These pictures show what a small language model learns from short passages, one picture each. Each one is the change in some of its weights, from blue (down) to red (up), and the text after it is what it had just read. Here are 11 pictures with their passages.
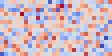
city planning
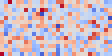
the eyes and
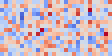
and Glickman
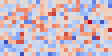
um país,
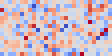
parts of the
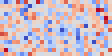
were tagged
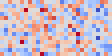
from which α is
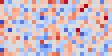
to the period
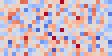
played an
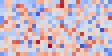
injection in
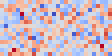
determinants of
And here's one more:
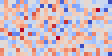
Department of
